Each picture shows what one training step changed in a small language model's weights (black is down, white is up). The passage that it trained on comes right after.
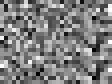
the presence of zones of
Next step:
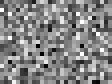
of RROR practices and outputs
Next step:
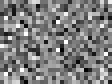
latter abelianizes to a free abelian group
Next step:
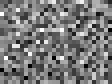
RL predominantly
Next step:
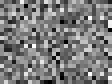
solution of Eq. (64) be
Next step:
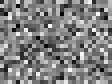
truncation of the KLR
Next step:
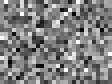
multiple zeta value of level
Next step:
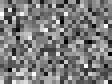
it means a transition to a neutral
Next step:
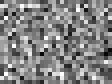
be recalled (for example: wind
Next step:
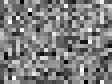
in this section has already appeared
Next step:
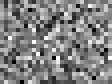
or regularity type will be made.
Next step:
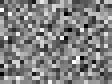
of those with experience, they could mention
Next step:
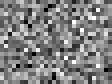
on digital initiatives and projects. In
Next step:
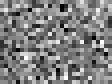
The respondents argued that the current situation
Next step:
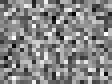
Introduction An important result in the algebraic
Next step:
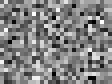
To this end, we write \be
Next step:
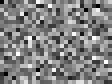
such that $(Y,Z)\in
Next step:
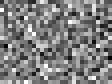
of NPC, which is commonly
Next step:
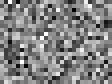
is also possible. middleware via
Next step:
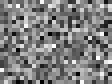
was recorded 10.41 from Modern
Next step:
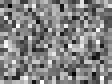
the arrivals process. The traffic
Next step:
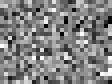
strings otherwise dominate. In the
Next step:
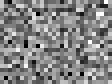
(\ref{deff}), we deduce
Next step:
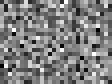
the proposed algorithm consistently outperforms
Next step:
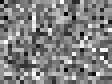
$k=\kappa_j$, we
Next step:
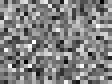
way. They were solved until the norm
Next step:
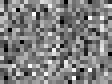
(iii) Similarly to (i),
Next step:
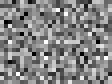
days of sowing. Each
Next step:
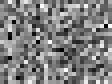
Galerkin (HDG)
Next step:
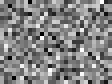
programs were successfully validated.
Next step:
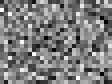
of public institutions, the passions and
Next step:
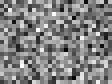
conventional wind farms.
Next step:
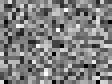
Therefore, statistical problems and techniques related to
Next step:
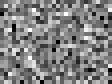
other words, it is essential to
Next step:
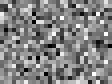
spheres are special generic. {\it
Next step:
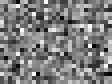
data matrices so that the factors have special
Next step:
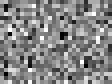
vectors} The analysis of the
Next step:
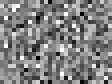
point out that orthopedic problems are
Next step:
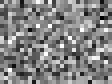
frequency, \bar{u}_i
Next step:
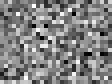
straightforward. After exponentiating both sides
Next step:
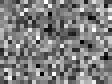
versus Ag/AgCl,
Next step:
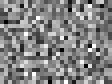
support from the grant no.
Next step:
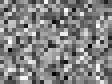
Properties The textural properties of
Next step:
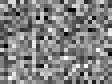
dyadic interval $I$:
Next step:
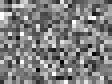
rest on the RHS so
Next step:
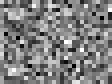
to other variables. Therefore, organizational culture
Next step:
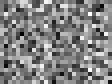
2022 The objective of this paper is to
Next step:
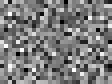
(heat sinks),
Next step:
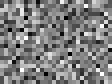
60 patients underwent surgery after
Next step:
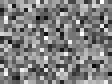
Access repository and the
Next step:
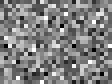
following conclusions can be drawn from
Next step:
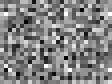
T-x phase diagram of the
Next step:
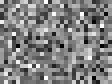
bases $\mathsf{Y}_n$
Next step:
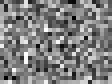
the contents, the directions and the
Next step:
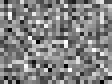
in (\ref{S L inequality}),
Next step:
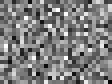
of symmetric matrices in $\cP$ which
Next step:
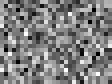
to the particle as its speed increases close
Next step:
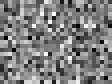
Let $\mathcal{F}$ be the
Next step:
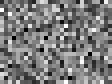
of the gels, the
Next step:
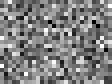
$\sF$ of the graded
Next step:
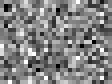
The main advantage of the CT
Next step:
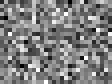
positive part and $N(u)$
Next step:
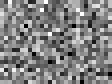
threatening. Advantage:
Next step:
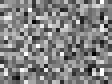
Accessed: Feb.
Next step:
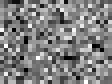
and AI applications, e.g.,
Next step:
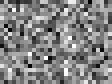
for sequences of measures I, Math.
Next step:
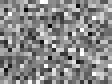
world of music. This task
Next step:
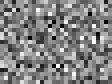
Thesis in the course of
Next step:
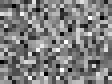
characteristic length decreases as hole radius
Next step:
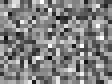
- Potree, Potree
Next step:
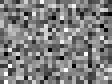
this research analyzes how
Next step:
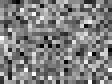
and Biology Achievement Test
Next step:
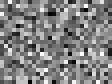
organization in a digital world [3].
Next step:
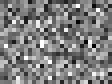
>1 $, then for every
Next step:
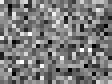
advice is required then please
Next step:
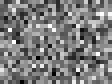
\grcalch by -\factor
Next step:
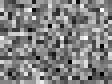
considered a trait like experience, there
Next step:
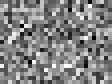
support of different tools were used for its
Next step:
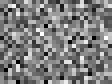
the properties of the Delaunay
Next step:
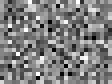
Balak Kumar is found
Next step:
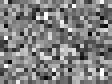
matters most. Founded in
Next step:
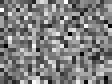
of $F$ provided all
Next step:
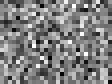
character and national identity of the people to
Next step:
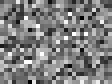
-TCP/ α -TCP
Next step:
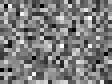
allow to push the check well beyond the
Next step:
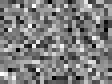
is distributed, including accessibility and
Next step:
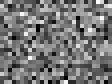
from a public health standpoint, as
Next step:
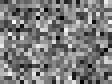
for any $p >\mu$,
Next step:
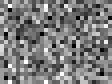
\fra g]$ to the loop Lie
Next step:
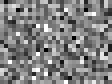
theorem} concerns the convergence in the
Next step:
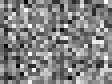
\end{equation} and the solution
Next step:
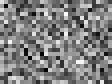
as well as to speed up the green
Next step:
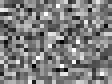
assist with daily activities, and even
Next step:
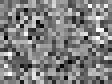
$\beta$, they take the value of
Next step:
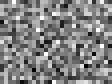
This implies that shocks from
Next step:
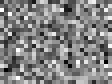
of silica with carbon in
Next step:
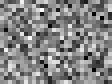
found. On the other hand,
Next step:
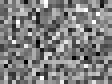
multichannel techniques which consider a fixed
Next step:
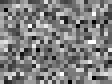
quadratic storage cost}
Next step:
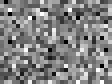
\end{abstract} \newpage
